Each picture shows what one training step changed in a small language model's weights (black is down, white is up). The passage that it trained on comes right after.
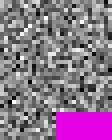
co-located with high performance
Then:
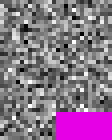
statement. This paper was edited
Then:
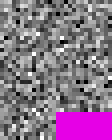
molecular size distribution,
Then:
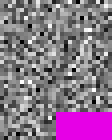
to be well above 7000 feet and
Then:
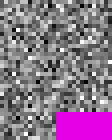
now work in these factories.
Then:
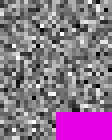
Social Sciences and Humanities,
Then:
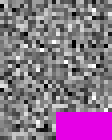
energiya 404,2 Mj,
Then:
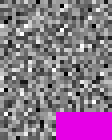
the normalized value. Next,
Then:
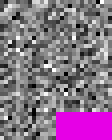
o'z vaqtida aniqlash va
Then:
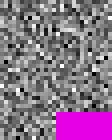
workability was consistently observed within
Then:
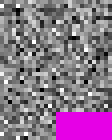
hand written characters. This
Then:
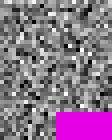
alkali treatment compared to
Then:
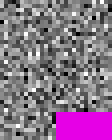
several building blocks,
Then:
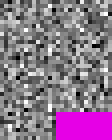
Environmental Management*, 390,
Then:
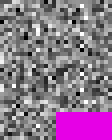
Heysell SK, Thomas
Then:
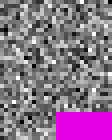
mi tránsito primero por
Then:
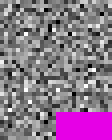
of CME events to be modelled
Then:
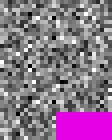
world (including those
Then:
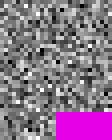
of figurative and expressive
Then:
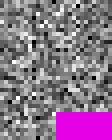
verify voltage dispersion with
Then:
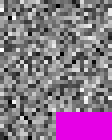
for Laos for the first time.
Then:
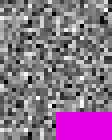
approach. In the present study not, all
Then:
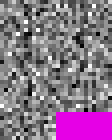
by inhibiting the transport of
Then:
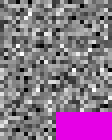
dekabrda O'zbekiston
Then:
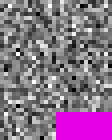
sekolah mitra mengenai
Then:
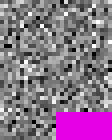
змін; - Постанова суду
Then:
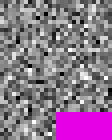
Амира Темура пр.1,
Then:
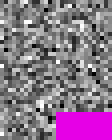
9 I am satisfied with the social
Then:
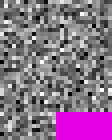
were created to find studies that met the
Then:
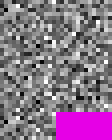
mavjudligi diqqatga
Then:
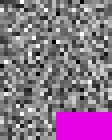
in HEPES-buffered
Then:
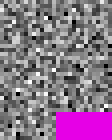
dat reacties mogelijk
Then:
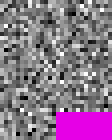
logisk noll. Tabell
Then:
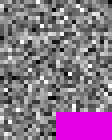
and oversaw all aspects of the
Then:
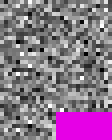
mavjud boʻlib
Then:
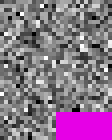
Павла Чубинського»,
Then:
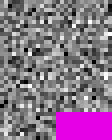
внимания тот факт,
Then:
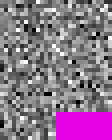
cábrea; cravação das
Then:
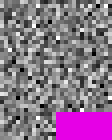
Two gram (2g) each of
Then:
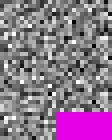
jasa-jasa yang telah
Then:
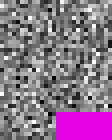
along warp, weft and
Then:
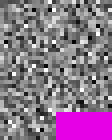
Bacao research during Covid-19
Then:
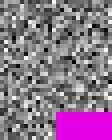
breakthroughs because they
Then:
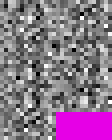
pengaruh yang positif dan
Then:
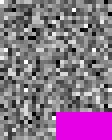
caracterizam-se pelo
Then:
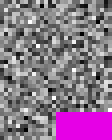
delineated the territories of
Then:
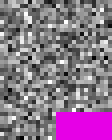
secondary data. The data and
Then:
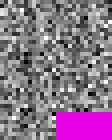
the teaching-learning process,
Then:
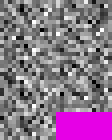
و نمو لاروی
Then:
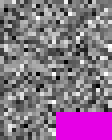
que tanto directivos como
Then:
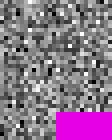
et al and Sreejith S.
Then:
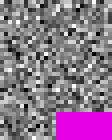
MR = a exp(-ft
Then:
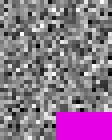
определены нормативными
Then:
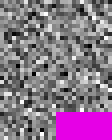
periodo que se pretende
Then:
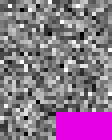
time should it be necessary S-7
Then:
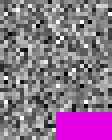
stakeholders. Digital annual
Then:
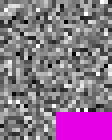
con la actriz Jerónima de
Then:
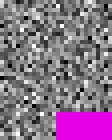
readout, these methods fail to
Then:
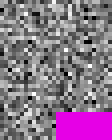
for solving fractional-order
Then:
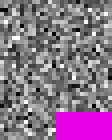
и гидротехника,
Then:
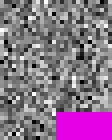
couldn't create individually,
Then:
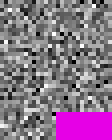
students are encouraged to actively
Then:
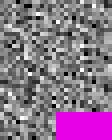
supporting the findings of this study are
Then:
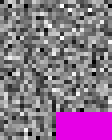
developing the precise strategic model. In
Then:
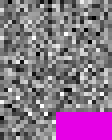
better in 50.9% patients
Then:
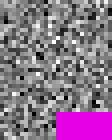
Nomor 168, Tambahan
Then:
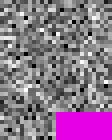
lower-level employees is
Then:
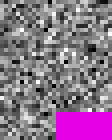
a hundred years old and require
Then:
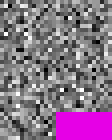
the Reference Institute for
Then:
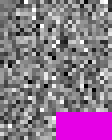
objects are also available.
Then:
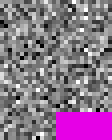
supply system Gruža,
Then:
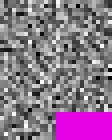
Navoi in the work of education,
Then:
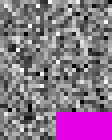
key priority for this pilot is
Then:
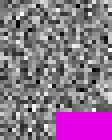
Revisão de literatura.
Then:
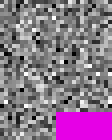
Первым шагом к
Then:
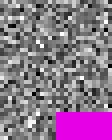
technologies in the educational process. The
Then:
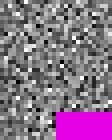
Cu^{II} complex has been used as
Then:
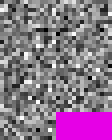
V (i.e., the models with the
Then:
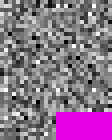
of conflict of interest The authors
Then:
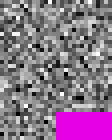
compatible biomaterial. Chitosan
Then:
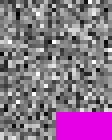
Introducing the probability flow
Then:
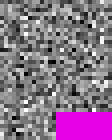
le caratteristiche della vera
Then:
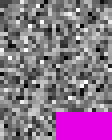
R-I oxidatively adds to
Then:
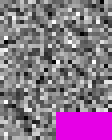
of the size of the problem a sampling
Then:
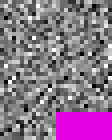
electronic spectra for the solid
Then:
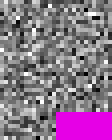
Rakshoghana karama
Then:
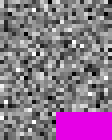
comparison between a traditional dry
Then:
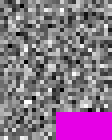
nicht denkbar ohne
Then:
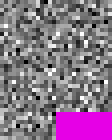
AB CSP Cloud Service
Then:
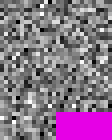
Constant-Trend EMP
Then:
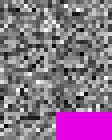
suvni zararsizlantirish
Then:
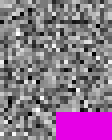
torque control on simulation. Normal
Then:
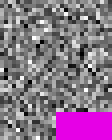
waking-day factors that effect
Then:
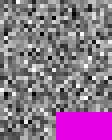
xavf, omad, jon,
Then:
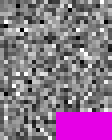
interest in growing edible plants
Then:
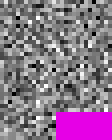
Это позволяет
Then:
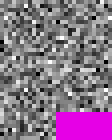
Alejo, B., Fuentes
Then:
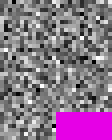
treatment method for ESRD.
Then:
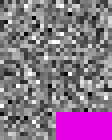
authors declare that the research was
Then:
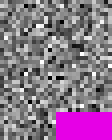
déliage semble assez
